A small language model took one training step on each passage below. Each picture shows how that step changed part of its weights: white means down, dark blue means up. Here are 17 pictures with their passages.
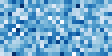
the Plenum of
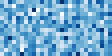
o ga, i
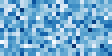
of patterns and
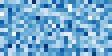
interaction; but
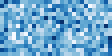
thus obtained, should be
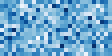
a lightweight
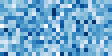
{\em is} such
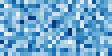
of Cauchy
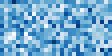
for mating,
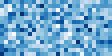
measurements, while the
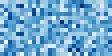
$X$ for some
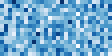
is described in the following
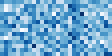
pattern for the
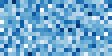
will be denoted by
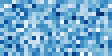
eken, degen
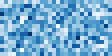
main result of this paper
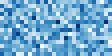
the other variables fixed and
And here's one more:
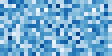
a discussion and
